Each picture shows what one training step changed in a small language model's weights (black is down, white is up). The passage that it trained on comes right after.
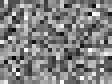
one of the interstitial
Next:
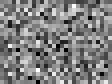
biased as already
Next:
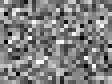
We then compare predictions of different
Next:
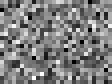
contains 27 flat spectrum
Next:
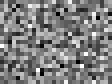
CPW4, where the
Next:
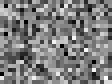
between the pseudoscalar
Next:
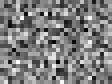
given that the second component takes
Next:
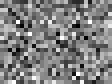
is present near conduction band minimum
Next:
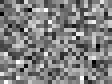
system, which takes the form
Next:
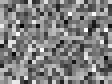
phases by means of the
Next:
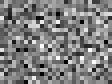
systems. The first milestone
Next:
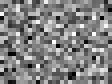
proposed method (i.e.,
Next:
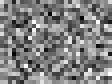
to achieve zero bit
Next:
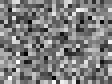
neglect higher derivatives
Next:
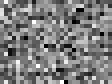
Hubbard model and
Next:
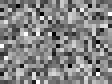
\begin{eqnarray} \!
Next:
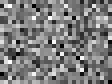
make no attempt to
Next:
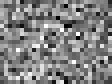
the transformations in section
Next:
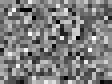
the denoised images
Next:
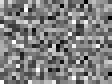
gives the asymptotic
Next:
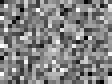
Department of Energy
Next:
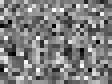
that iterates over a
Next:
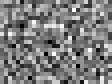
the estimation of the
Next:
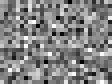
is easy to check that
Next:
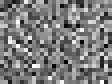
subsections, we derive
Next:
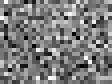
Beijing University of
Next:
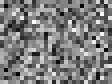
that will be brought by the
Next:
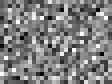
Vehicles above this value
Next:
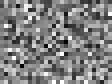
$1$ and that player
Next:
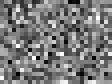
respectively, would have a higher probability
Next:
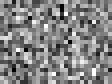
automated and practical
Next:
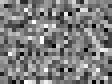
a basic physics point of
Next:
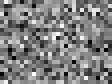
opposite to that
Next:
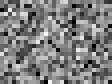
other DoFs. In order
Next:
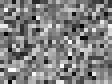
different than the one that is
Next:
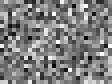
$T$ is the total time,
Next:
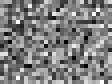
model is used with the assumed
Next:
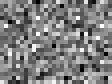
into the different emission mechanisms
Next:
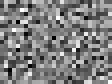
ActVB for the
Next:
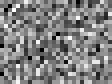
for a contradiction.
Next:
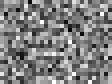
the mass of the dark matter and
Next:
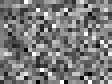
ellipsoids, and
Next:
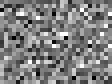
\caption{ Main panel:
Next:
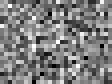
up to $5\times 5
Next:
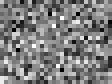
on a granularity
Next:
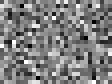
0.12. The lower bound of
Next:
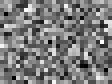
provided by the University of
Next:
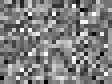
name test user
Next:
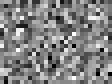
all possible combinations of
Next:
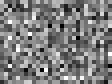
case isolation shown by the
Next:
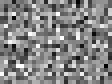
title page in
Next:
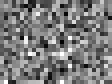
like $\nabla$ will
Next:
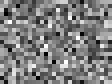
frame. Near the dipole
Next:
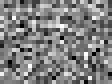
this true ground state differs
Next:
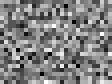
the radial slit case the
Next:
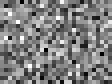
F. Verter,
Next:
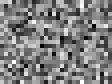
a single monitoring
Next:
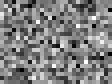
likely an indicator of a
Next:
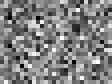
substrate. The initial analysis
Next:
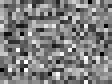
the thickness and electrical
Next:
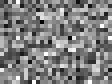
the last sections, our
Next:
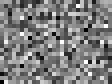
for $ \Delta \to -\infty
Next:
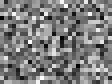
null Killing vector field
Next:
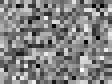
the SQUID
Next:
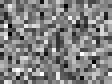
combining equations 9 and 13)
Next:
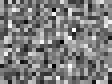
To do this, we simply use
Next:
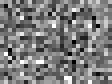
of quantum correlations. It is
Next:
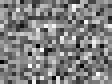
the effectiveness of these
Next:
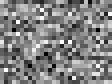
is unity along the line of
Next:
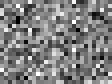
nuclei in the upper
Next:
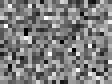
data for Vega and
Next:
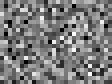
of the axial-vector
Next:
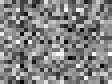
also more active at low
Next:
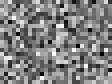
of **Fig. 5** in the
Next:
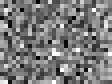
of Energy in the
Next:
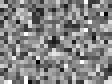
mode due to formation of
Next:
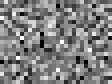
This hydrodynamic
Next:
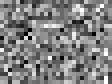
the entanglement in some particular
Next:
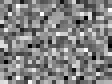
Studies of rare
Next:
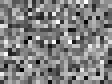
and $Z_Z$ may be
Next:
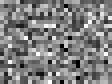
the total amount
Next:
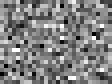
the shock-induced models,
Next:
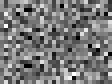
offering topological signatures
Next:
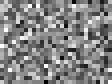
XZ UMa indicate that
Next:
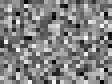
complementation have been used,
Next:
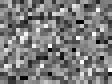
and the controller
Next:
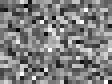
The LFWF as proposed in
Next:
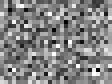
This is shown as the dashed
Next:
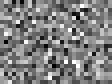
machine learning models
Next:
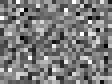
analogues of random
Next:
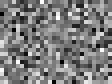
rather than the single
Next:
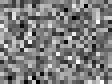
this in turn increases the
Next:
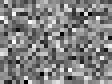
This can affect the overall
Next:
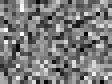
only statistical errors, but
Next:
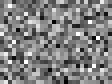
profile is equal to
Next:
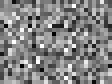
{\bibfnamefont {S.}~\bibnamefont
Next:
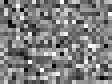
the given conversation history
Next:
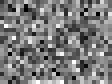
$(i,j)$ are the
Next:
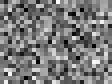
in string theory. In
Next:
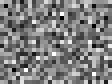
in terms of the original field,
